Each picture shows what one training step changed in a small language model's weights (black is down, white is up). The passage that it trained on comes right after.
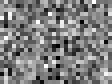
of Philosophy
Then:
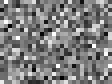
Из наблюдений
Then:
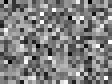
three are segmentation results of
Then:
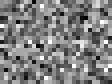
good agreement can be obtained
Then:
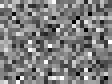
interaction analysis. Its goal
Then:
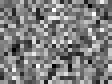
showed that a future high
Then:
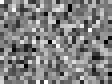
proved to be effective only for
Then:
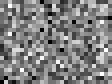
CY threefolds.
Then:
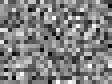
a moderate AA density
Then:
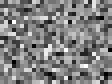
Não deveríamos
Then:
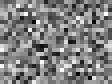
PSAK 23 sistem
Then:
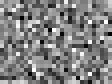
san’ati bilan
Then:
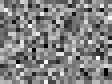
fostered intuitive
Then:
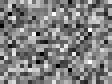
practice - the principle of
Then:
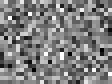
(Table 1) In group
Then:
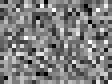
arm has been presented in
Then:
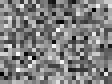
is preferred for its structural
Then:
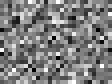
spectrum (blue). As the
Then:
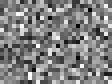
И., Темам
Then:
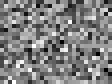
yak ob'iekt
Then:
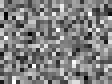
role of object-based and
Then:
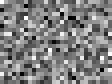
networks, we apply a
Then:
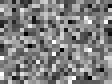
is found that the insulating
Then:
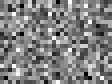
liens très
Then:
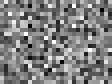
helium burning on
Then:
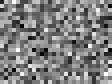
n_{quality} is the
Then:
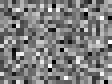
the feedback loop for
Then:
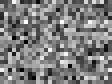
bases de dados da
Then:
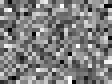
by highlighting the role of
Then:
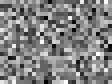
offices of regional
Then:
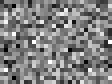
answers. As shown
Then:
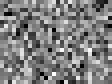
cleaning processes were
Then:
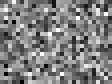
is something of each
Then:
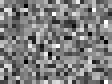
with the energy system, from
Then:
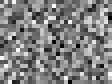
of spectral teleportation
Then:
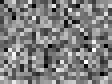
future Space missions and
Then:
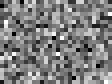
software library designed
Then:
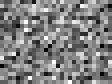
inhalación de gases
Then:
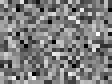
znanju kroz
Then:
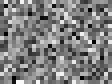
the as-prepared
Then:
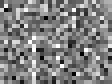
baseline [11]. In
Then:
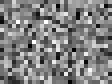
profit maximisation problem,
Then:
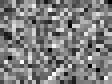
the importance sampling distribution,
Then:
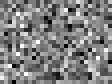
adenoma as the most
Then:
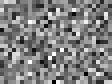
K. Avinashi
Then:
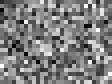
urban heat island
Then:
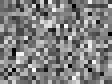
the active view it is the
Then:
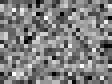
hypothesis drives
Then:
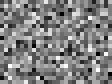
of myocardial
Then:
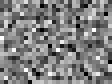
dictionary D_t
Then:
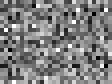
² O'zbekiston
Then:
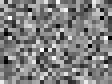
after being informed about the study
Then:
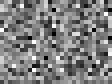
qilishi mumkin va
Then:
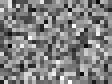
analyze the social responsibility
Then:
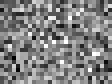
come patatas-).
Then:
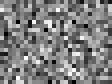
a viable option for
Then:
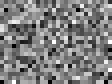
simulated and optimized with the
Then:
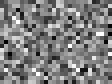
добавить, что
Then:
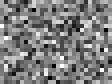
on a single NR under
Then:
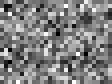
current. Other than that,
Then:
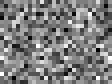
characteristics are systematically
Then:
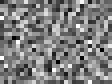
result the anomalous Ward
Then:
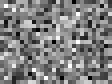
traduções de quatro
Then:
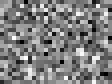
de vin ou quottes
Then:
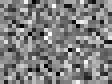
próximos 02
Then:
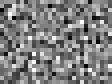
— ko‘rsatib
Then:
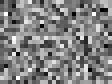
published by architectural
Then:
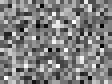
lectures, but also about
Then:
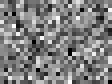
the experiment also demonstrated that
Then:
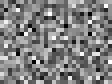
by aerial O₂ is
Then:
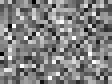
and member organisations are
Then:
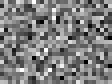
this effect can only occur in the
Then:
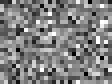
fulfilment of the
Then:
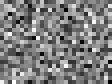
Paris, France;
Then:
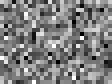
nondimensionalized temperature
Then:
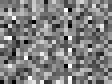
by using annual data for
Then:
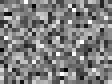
protect public health and develop effective
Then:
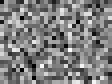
armed conflicts and
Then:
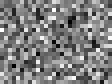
showed that the families
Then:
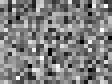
bo'lgan davrda
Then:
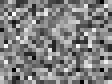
et al reported the most common
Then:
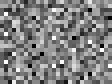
на 9 отделов,
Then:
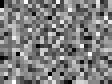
peaks. Fits to the
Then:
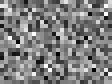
idea and discussing its
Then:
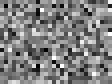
characterized cross-shaped
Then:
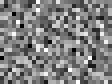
estos medicamentos
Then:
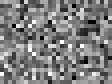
In addition, we here have
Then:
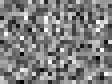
human eye can identify
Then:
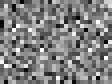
or vested interests while
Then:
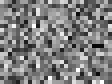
interests in another direction,
